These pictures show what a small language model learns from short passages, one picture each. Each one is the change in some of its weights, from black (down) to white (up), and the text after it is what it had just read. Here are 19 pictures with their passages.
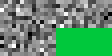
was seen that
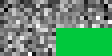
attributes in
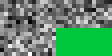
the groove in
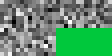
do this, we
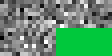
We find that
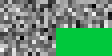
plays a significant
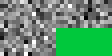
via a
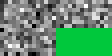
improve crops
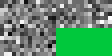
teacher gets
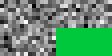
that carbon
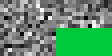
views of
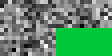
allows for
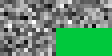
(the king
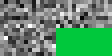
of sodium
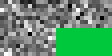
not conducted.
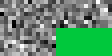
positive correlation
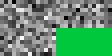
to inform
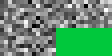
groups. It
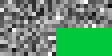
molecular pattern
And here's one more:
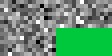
The data that support
